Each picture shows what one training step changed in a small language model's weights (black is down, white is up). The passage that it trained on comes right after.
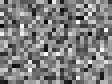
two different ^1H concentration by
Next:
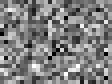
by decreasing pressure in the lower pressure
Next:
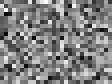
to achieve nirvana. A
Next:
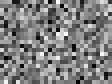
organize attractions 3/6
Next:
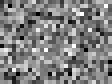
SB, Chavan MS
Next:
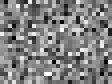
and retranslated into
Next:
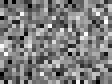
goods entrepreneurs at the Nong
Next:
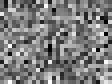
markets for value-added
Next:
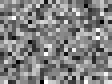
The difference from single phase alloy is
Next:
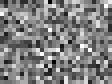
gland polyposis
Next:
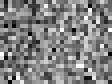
estimates that are consistent and
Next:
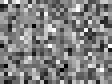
and the other concatenated
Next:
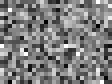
these handicaps are also associated with
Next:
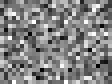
though Kabir Medical College
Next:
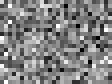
ARPHA has been extended
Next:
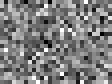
processing system (PS), and the
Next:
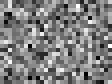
available on Zenodo and
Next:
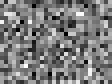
ranked second and Levels
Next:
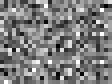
causes a decrease in iron
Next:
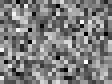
subject to a periodic constraint
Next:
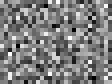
et al., 2015) ML approach
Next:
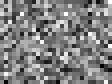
Health United Kingdom shows
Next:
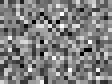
Lonsdale England
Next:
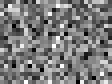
of the architectural elements being discussed
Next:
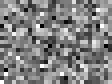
agrupamiento para la
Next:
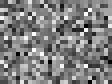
to price bubbles
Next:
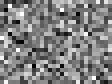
author explores the relationship between architectural
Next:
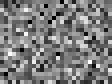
elimination theory, one of basic
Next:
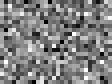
local skin friction coefficient and local
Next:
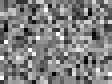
shown to be hazardous to
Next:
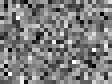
believe that the future ethical
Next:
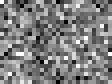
AND PROPERTIES
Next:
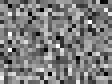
Norwegian Food
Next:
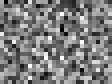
sub-Saharan Africa.
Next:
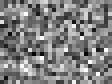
a ruler or calipers
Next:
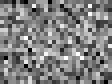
heavy precipitation can result
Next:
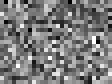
structure and vegetation in the three
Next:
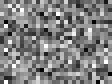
14.1% while 3 respondents
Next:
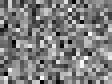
were raised with an increase in
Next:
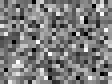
identify a region of interest.
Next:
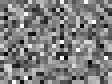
the analysis of the compounds present in the
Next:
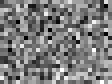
(2015). Selection of hybrid
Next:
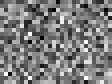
the behaviour of the** 190
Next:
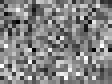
in the Philippines
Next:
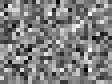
of GCM output to predict
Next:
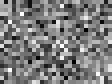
It examines key areas such as collection
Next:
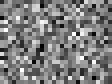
the position. Regrettably,
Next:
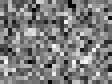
all authors. All authors read and
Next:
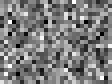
N$. Hence, we have
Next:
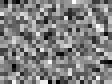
clinic, designed to apply a
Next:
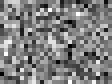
prevails, is
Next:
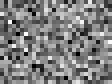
total time in this system. At the
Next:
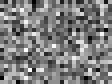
2 species belonging to the
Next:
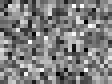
of political conduct. Open communication can
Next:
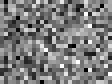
education, income, type of health
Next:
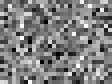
the number of iterations ($n
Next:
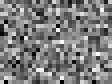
32.3% on same day
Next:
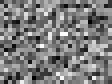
onto CFRP
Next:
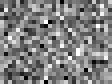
size of 280 nm and average
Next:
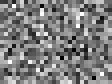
the conversion of the optically
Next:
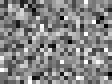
can able to learn the data from both
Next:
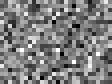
and 30 patients with LSS by the
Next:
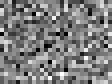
placed into the middle
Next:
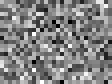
Steam cycle net
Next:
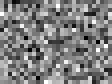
reliance on non-European
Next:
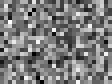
many districts of major
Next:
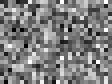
to speed - inversely
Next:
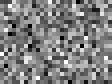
2 of the research question and that of
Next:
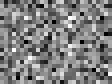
individual. Thus not directly but
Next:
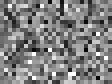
model scale, since models with
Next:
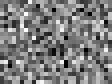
the gravitation effect.
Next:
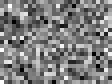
ROI, may still share some
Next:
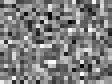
has filed a patent application based
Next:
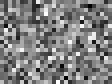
showed that the best performances of the
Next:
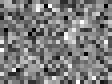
members of the **User group**
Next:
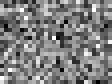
engineered nanoparticles
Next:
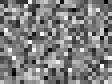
to those with BPH in a
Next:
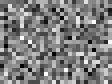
the algorithms used to build the base learners
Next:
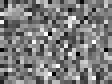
control of the pest,
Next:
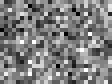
enhances existing park elements,
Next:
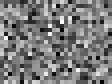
created by the zebra
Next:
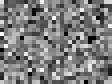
further extended this algorithm to allow
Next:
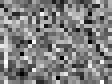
presented object or first correct in
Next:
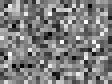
of the determinants to Job
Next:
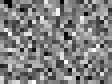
policy briefs. The main
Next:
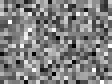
improving local sustainable development, while an
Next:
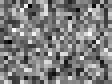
us is electronics. A cause
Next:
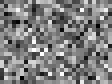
in Iran over the past few
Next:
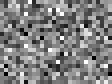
and cystine. All the
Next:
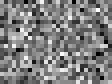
STIR approach provides a general framework for
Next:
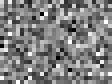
Applied Polymer Science*
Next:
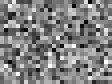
so long, the singers
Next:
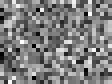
Ocean Australia
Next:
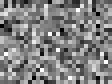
porosity (TP) was
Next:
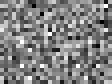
Fretting tests were conducted using a
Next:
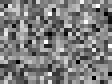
of our own life (personal
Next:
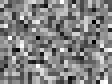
muhandis yoki
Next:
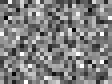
stereotypes give rise to
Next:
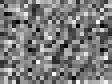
in social-affective processing and social
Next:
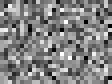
of vehicles and mobile equipment
